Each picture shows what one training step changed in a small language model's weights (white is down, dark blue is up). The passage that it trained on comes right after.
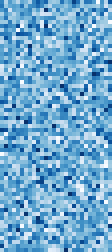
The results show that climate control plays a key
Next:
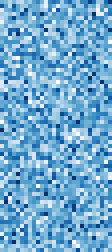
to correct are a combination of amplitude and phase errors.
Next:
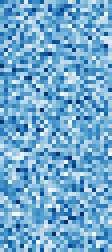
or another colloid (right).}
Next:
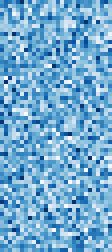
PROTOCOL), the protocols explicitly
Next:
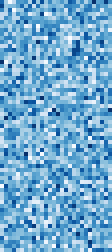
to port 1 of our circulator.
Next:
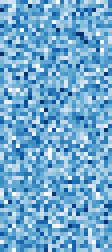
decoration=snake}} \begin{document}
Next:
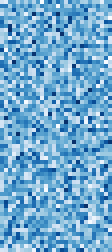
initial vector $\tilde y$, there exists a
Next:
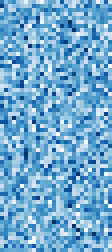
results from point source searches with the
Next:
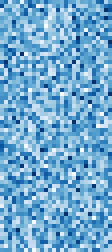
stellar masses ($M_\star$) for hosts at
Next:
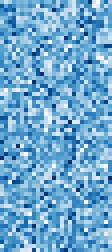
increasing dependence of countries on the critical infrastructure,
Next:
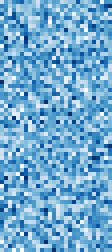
materials from various platforms and sources, and
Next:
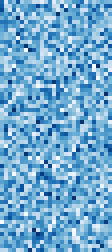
1 = Mild to moderate slurring
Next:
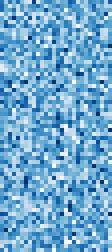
re-conversion from the anomalous
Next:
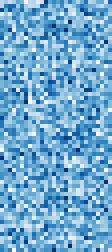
and heliothine moths.
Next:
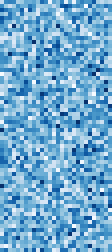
$\Omega$ is the image space. Deformable image
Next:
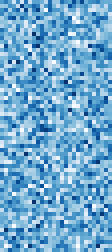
as a useful review approach and willingness to use
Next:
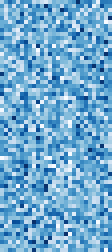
the SU(2) phase space is
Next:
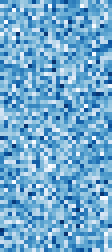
Values common to all particles (e.g.,
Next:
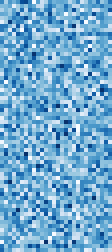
to the system's implementation Knowledge/ Experience
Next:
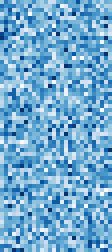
\equiv 0 \pmod{2p}$. Hence
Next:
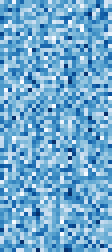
reproductive structures in flowers impact insect
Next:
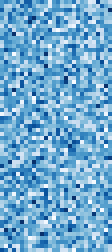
results were observed for the \texttt{Lawn}
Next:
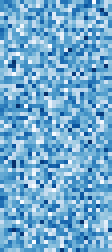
Turbine. Considering each
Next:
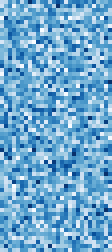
we used the fact that the term in brackets
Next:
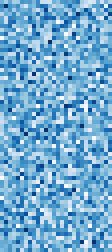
Lins, (2017) observed that the more a
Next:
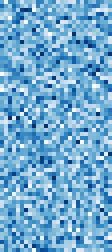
(black solid) is included as a guide to the
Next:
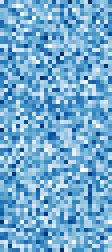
session co-lead: Robin
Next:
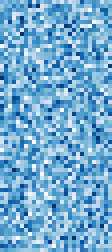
(Manwell et al 2009 and Power
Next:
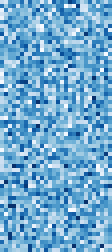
you with our mess of a planet Sorry
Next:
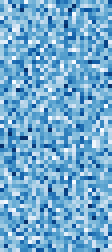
based on the smallest fitness value within the population,
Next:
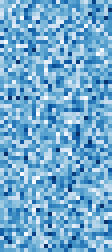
back diffusion of the solute in the solid phase during
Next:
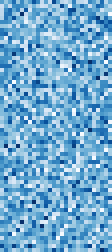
set of equations for the fermion distribution function $
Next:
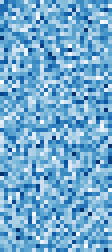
sharply. This is consistent with our observation in
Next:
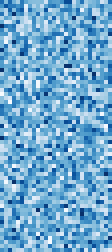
who had been providing care for bipolar patients
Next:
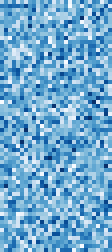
with one distance that is substantially larger than
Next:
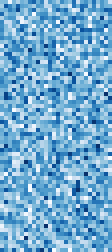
was used to study the fracture surface of
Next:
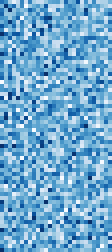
has not ended during our observations we only give lower
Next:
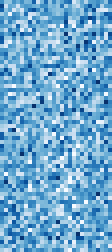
of first author. Informed consent Not
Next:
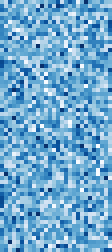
the score at each time $s \in
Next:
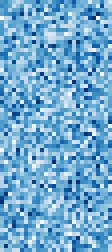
$|S|$ is the area of $S$.
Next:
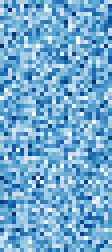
higher corporate reputation has a positive influence on
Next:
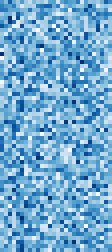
$I_{vv}$ becomes weak while
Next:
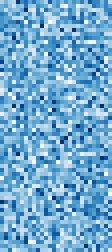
factors and this is widely used [6]. The
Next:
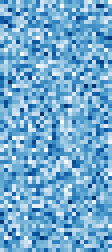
applications of this constantly developing science: -
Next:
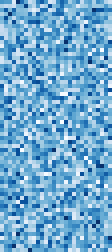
sensitivity, selectivity and Beer's law range
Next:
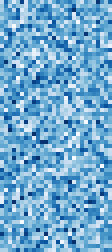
phenylhydrazone (0.82)
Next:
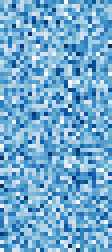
break. Fig. 10 Mechanical properties of the samples
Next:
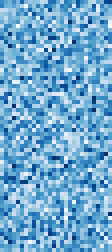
folate & SSRI in depression may
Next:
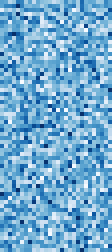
attack each architecture for different values of $K =
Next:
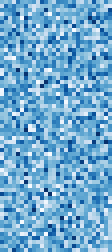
operation to off (Report p.
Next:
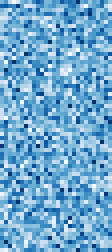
support. Another possibility is to transfer a
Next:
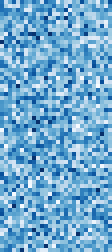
elements for establishing and advancing A2B
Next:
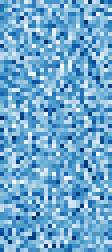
outcomes in the students, thereby making the
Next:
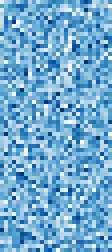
of the various aspects of the simulations including the constraints
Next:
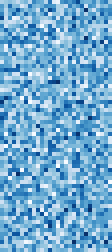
He should be a citizen of the world he
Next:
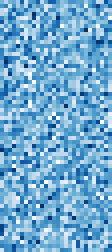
then $p(z)$ oscillates between
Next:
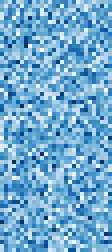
\text{ nm}$ from [2] one
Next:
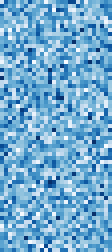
MD simulation method to predict the molecular structure of
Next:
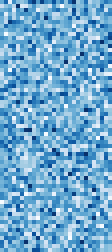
a SN population and a `flat' distribution gives
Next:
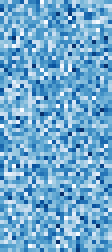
in terms of a set of one-body operators
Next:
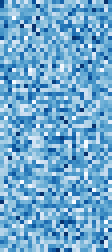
scattering states with particle momentum $\vec k$, where the particle
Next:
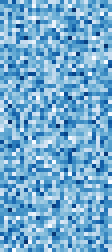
(ppm) Concentration (%) C
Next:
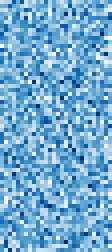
capital quicker. There is therefore an increasing need
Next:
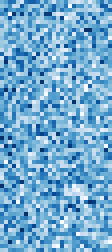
met, nonparametric methods were employed.
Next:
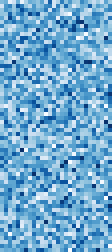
mode, was demonstrated for the first time - using a
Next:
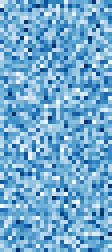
products are proposed by Markit, we will look
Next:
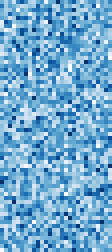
of GENMC/MIXER
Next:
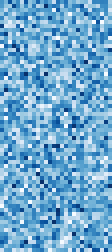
deep learning approaches. (\# beats: number of
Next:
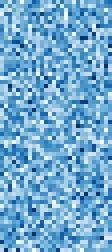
alive trajectories). To obtain a reliable
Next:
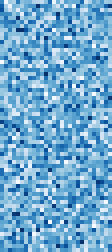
further validates the long-run relationship among the
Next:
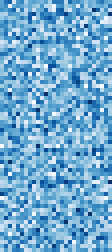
escape velocities for the potential well of this galaxy
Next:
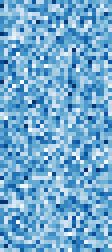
to form covalent linkages between the
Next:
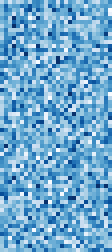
delaminations, porosity, wrinkles
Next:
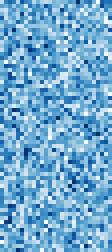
drawn from CUE of size
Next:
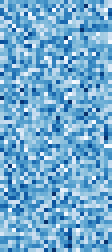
beyond current standards, providing theoretical and practical
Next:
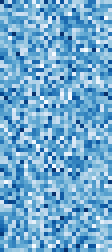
in the plant height at 4 WAS under no
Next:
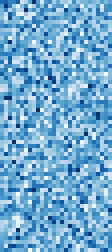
Kozai mechanism depends on several factors including:
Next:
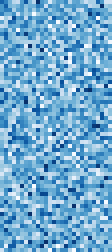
with finite values of these parameters, but it is observed that
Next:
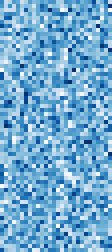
was transformed from an instrument of state and employer
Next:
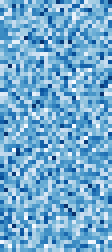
clinical manifestation of the TB process
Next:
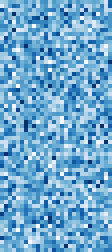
Document title: Information from the Standard
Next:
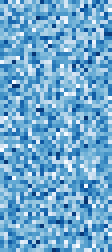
background noise effect of the transmission system. In the above
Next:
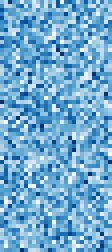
we further demonstrate that combinatorial treatment with
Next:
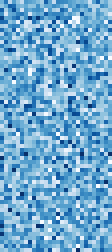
Transactions cannot be changed or updated.
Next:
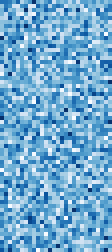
Let us first study the phase with non-zero
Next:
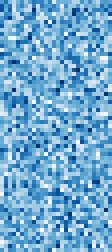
are all in $\ket{0}$. Furthermore, this line
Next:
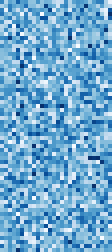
Caring for My Neighborhood:
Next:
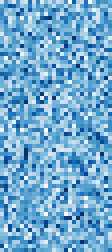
data from the first component. Third, a
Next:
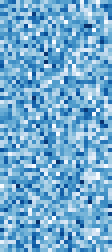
Medicine, JNKTMC,
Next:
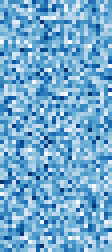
Police, Aleksander
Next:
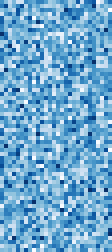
batteries store energy from the network for
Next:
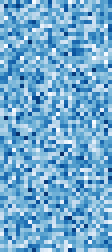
achieve the above-mentioned aim, the following objectives
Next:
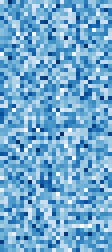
Evidence remains thin across this entire
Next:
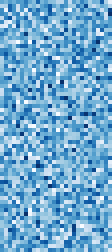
phytosociology Introduction The name
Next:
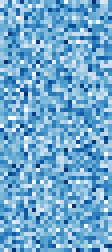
Since ${\bf I}_k^u$ and ${\bf
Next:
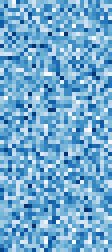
suggesting that the $l=3$ disturbances
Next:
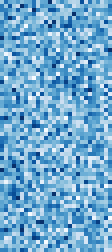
length $L$ and height $H$ in the
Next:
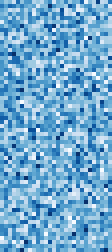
the scalar field value throughout the simulation
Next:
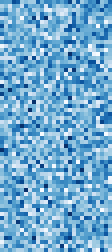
Clinical Research (IJAMSCR)
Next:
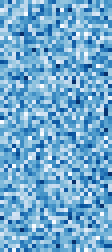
process through which an organization engages with its various
